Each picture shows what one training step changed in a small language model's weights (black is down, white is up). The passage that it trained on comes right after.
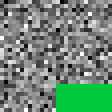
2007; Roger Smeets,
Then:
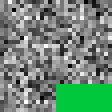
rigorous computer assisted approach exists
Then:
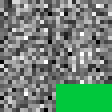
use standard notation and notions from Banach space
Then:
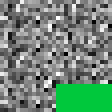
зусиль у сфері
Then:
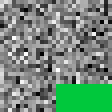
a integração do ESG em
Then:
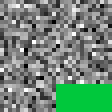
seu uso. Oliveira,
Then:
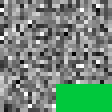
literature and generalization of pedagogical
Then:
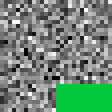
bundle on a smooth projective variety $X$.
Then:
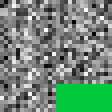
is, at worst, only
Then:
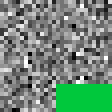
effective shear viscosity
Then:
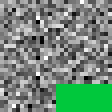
nas narrativas, sem
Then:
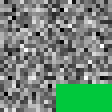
the remaining file size reduces to
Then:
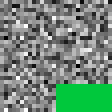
\bea {1 \over
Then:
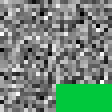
na escola municipal
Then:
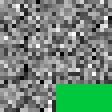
que é uma escola pública,
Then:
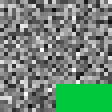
casos positivos en la comunidad. Las
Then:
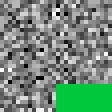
ритуальных практиках.
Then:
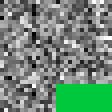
The generalized Apostol-Euler
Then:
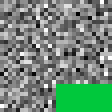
de comunicación efectiva. Un
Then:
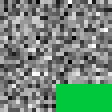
from automorphism groups to definable groups. Let
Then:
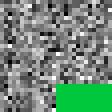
the following behavior for $\psi(t)$
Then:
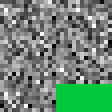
la somma delle due è oltre il
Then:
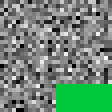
expressão da autonomia da nova
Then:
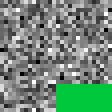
$\so(3)$. It is clear that
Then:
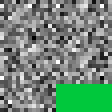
The converged error norm for multiple values
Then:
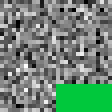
constant test function. This finishes the
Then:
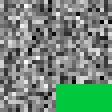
a prescribed set of eigenvalues as the
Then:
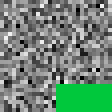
una presencia significativa de maestros
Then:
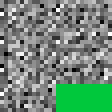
из основных вопросов.
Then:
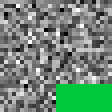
limit and deduce Itô's formula for
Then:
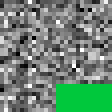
Gresik, email:
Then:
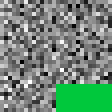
la flexibilidad de las vías
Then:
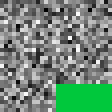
its common marginal distribution is
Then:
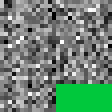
est un processus ind\'ependant
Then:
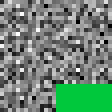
применяемыми ими
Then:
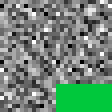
bo'ladi. U birinchi
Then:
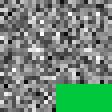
since $B$ has nonempty boundary and
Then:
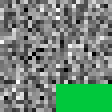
нащадки. Треба
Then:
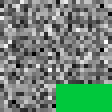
катер под управлением
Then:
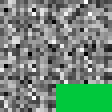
(\cos u - u\sin u,
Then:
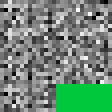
kuantitatif yang telah
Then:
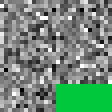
(1999) ressalta em
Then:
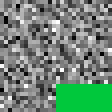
locally free of rank $nr'$ by
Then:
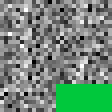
obtained varying the stabilization parameters
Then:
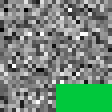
\ R.Schwartz gave
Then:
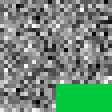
care am fi putut judeca
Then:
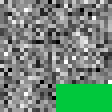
equipped by two skew-symmetric
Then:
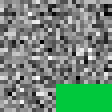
Alfsen for many helpful
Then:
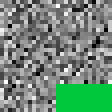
\in S^m_{An}$ and
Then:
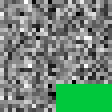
Theorem 2.1, there is a path
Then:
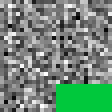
is feasible, because it allowed
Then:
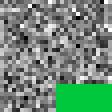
the family Scutacaridae of
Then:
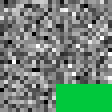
$f$ twisted by $\chi$,
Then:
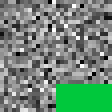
sug'orishda suvni
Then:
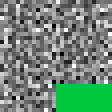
з інвалідністю в
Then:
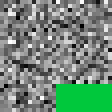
Acaroglu, E., &
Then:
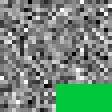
tori. Let $\Gm$ be
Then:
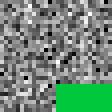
refinery, chemical and
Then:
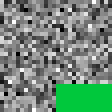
KINSHIP TERMS
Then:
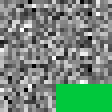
Producción de Doctrina y autor
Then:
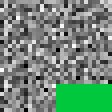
не полноценный голос.
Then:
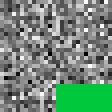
\lambda )\,d\lambda
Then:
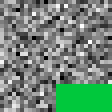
ALVES, Vera
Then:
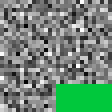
markazlari yetarlicha
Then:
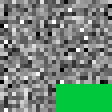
by \cite{Be} all the cohomology
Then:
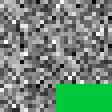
obras literárias possivelmente é
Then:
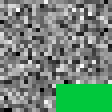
Piauí: indícios
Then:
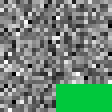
больше исследователей данного
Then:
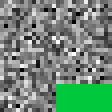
show equality, we consider the dimension of both
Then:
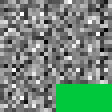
tasvirlangan asarlar bilan ham
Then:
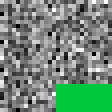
встановлювати фактичні
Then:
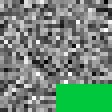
class of CMC surfaces, as they
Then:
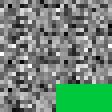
бугунги кундаги
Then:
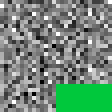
outros fatores (SILVA
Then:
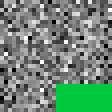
Thus, we have shown the existence of such
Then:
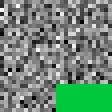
представленных на 75-й
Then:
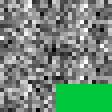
decaying test functions instead of the usual
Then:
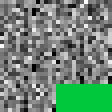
синдрома - 56%
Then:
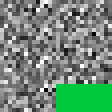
the Lotka--Volterra
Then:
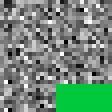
in $M_K$ to
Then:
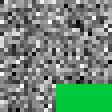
для социальных проб личности.
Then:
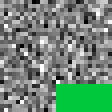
\begin{equation} \PPP(
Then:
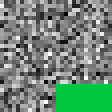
< 2$ and therefore can apply
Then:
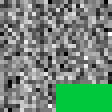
in the circle and percussion musical
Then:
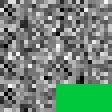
faoliyatini rivojlantirishga zamonaviy yondashuv
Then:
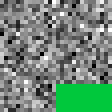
tashishda asrashni
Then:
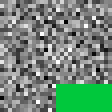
ha establecido dos categorías de
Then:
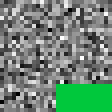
$D_2$ is strictly less than
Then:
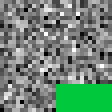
\otimes^\alg \E$ with respect
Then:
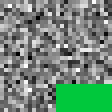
for the zeros of certain combinations of
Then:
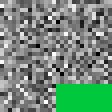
ensuciamiento. Los resultados indican
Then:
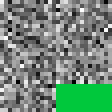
Patris et Filii est una
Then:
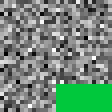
Now make use of the inclusion of
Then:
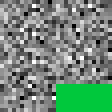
Santos e Souza (2003,
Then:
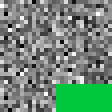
\end{equation} which provides a
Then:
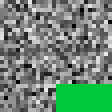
(IQ). У боланинг
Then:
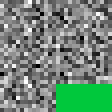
will often suppress the morphisms and
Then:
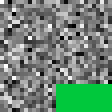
de la Banque Centrale des
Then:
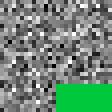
this case, based on the method introduce in
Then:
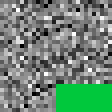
públicos e acessíveis,
